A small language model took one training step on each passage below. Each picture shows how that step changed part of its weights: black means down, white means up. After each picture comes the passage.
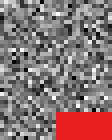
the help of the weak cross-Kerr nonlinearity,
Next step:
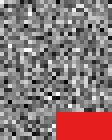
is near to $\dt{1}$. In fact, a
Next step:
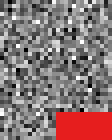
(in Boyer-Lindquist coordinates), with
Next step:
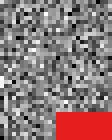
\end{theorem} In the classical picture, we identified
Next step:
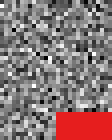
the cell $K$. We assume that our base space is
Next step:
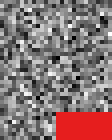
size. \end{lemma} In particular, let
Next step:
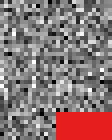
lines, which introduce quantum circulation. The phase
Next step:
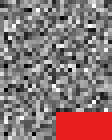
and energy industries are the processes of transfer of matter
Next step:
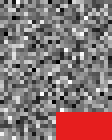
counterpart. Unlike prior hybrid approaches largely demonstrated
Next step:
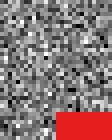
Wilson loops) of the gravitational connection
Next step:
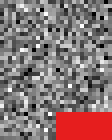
\emph{SIAM Journal on Scientific and
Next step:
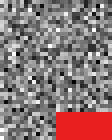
$\phi\rightarrow a_0\gamma$) and
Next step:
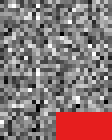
\caption{TPLF: velocity under attack}
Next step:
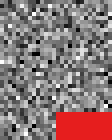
in~\cite{Kas}, one can consider any surface
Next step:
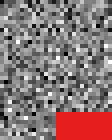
a complex domain, which can be accurately approximated as
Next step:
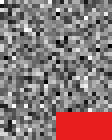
differential equation models}, author={Yu,
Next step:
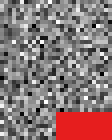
of $R(T)$ curve to the BG equation
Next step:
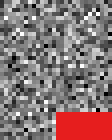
vector bundle on a smooth projective curve $X$ of genus
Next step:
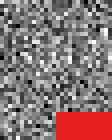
the movie scoring method should recover the correct
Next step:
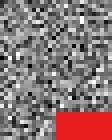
that the proof is slight generalization of the standard account of conjugate
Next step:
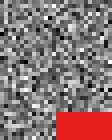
speed. For this reason, we rely on the quadratic
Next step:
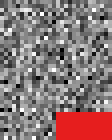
effects of spatial structuring and temporal modulation
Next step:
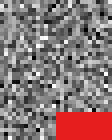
the body can be determined by solving a boundary value problem of
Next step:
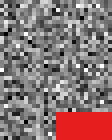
is the field of real, complex or quaternion
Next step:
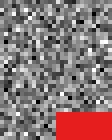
majority of bright stars are intrinsically variable. We
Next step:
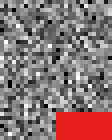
(\ref{enkf}) has been approximated using
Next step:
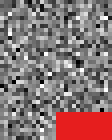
the CFT side in light of our results. We first
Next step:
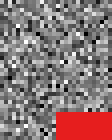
{\it or} switch on a $b \equiv
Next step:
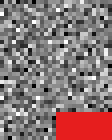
In view of this, we introduce an expression of quantum
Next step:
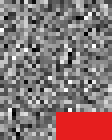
local deviations between $\pmodel(x)$ and
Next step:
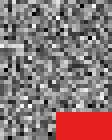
further we have employed a standard time-frequency analysis with
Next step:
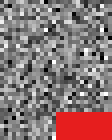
$U_\A^+$. In each fixed degree they therefore
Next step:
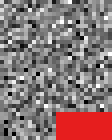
groups and form together into $5 +\bar 5$ of
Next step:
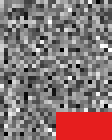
with a "Mexican hat" potential
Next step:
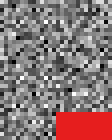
\usepackage{graphicx} \usepackage{textcomp}
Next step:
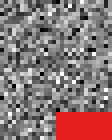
exclusive because $E_i\cap
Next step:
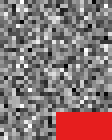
methods such as SEM (scanning electron
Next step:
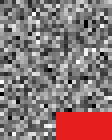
all $u_n$ and their weak derivatives are bounded
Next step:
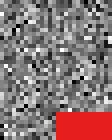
the fluctuations in the back-action force and the fluctuations in
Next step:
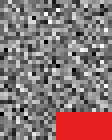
$J_a$ and hole $J_p$
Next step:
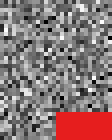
\cite{KOI}, which is a generalization of
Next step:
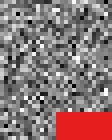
of general type, with maximal Albanese dimension and
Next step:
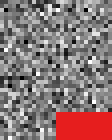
not many reports on experimental measurements of transport AC
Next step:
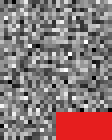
show a minor increase in the averaged entropy in
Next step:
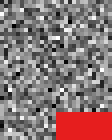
will eventually crash due to these pathological properties
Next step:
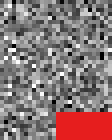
also consider Hamiltonians $\hat{H}_{IR}$ and
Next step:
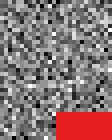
the proof. \hfill $\square$ \\
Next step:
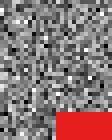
\sigma} - \frac{\Gamma}{1 + Y
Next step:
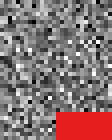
of ``observers'' is placed on
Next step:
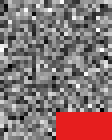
analytic function $t=\psi(\sum_{1\le
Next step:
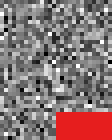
away from the resonance boundaries, possibly with significant influence of the
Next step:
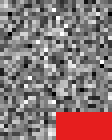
to outperform, both theoretically and
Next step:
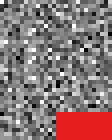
By conditioning on the first transition of the two processes one
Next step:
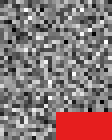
proof that the limit is not completely order isomorphic to a
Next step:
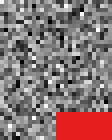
$(\alpha,m+l)$. Its {\it first
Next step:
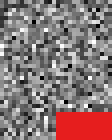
that $\rho_{t+s}( \varrho)
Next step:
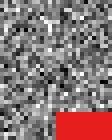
mean trajectories of the pursuer and
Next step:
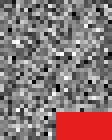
recognition is a particular task because dynamic
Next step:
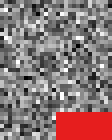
P. R. of China \\ E-mail:
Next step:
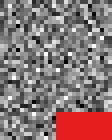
Parameters}\label{app:api} The
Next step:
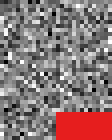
to closed maps at the level of derived categories, while formal
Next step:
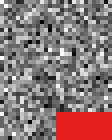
orders of magnitude in cross section, which corresponds with the prediction
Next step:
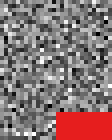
(env) {environment}; \draw [->]
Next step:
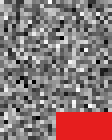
on the punctured spectrum, it coincides everywhere.
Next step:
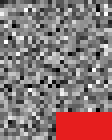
students' technical skills and polish
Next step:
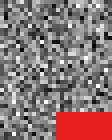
over the field of complex numbers, this is
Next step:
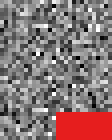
such that the flux is characterized by the left hand side of
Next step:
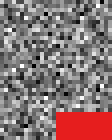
& inlet--outlet & inlet--outlet
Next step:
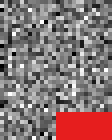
terms of a linear quiver with $N-1$
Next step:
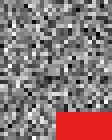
the sake of consistency with existing literature, we prefer
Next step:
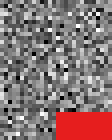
of $W(F)$ are not distinguished and
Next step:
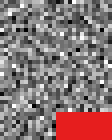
$\,(S,D)$-setting. This is not
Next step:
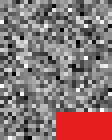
s$^{-1}$; the velocity of the star itself is near
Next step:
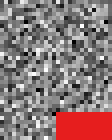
(with coordinate $x$), and 1 dimension in velocity space
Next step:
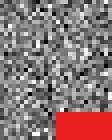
in an abelian group $A$, is a mapping
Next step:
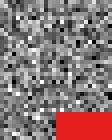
safety and condition of the national infrastructure
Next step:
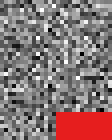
and equivalently, $\gcd{n_1\cdots
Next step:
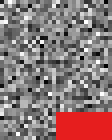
of the nuclear interaction in the medium from dissipative
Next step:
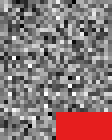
(NMAR) or nonignorable,
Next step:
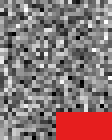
shared protocols, comparable indicators, and
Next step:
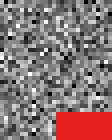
to the incoming liquid phase, resulting in
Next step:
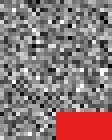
xenon and takes care of the fact that all
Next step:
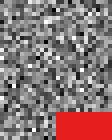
light, with a pattern that is indistinguishable
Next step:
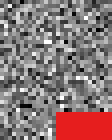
values for $K$ are considered, including
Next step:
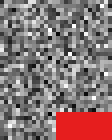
The methods for implementing these QMs can be
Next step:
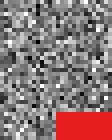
the CMB wavelengths that left the Hubble radius
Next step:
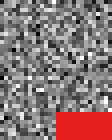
over $G/P$, it is in fact the
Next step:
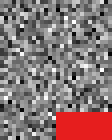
w^\nu \right )+ \left
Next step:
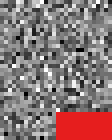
the proof\label{conclusion}} We prove (Proposition
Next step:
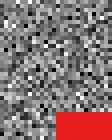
for Purity-Retention performance. For the
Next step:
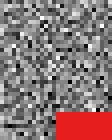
otras Fue impresso en la muy
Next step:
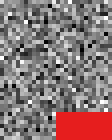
second variation of $I_{\rm ren}$ is
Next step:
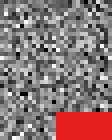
the neutron star and eventually develops into a mass
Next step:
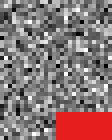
$H$, which for some discrete group $G$ is
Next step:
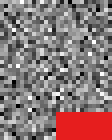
consider the $d$-cluster-tilted algebras,
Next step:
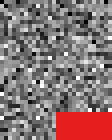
have a zero at $r=r_h$ such
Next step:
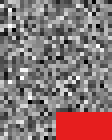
a second-order ordinary differential equation for the unknown function
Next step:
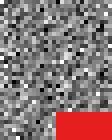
\newcite{Moreno:2010} carry out
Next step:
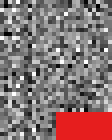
the Wilson-Cowan type
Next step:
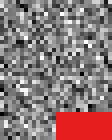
heat capacity. The domain of smaller black hole radii ($
